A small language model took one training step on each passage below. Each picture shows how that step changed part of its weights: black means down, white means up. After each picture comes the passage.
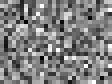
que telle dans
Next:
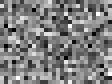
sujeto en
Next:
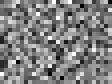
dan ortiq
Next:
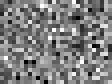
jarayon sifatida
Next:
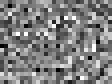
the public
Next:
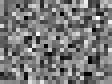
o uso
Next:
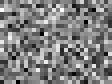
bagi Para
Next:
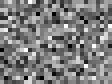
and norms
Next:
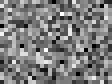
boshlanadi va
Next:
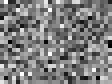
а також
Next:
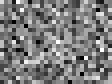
Ciência e
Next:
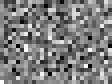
лише три
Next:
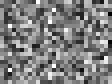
da noção de
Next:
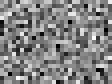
de afaceri
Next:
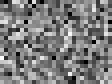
la postura
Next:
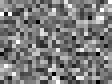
quale non
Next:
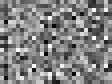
En ese
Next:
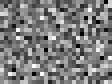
, см
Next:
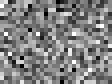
для народных
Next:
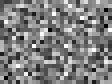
la probabilité
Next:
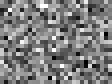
jarayonida muhim
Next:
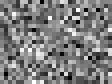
se dá a
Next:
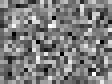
una actitud
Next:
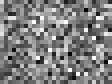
utilizado como
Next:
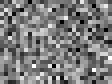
чунки у
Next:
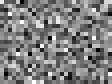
se espera
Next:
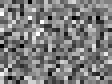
well as
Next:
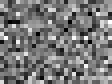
uma nova
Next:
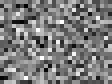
pela Universidade
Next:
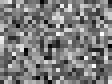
sentar las
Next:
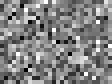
effet des
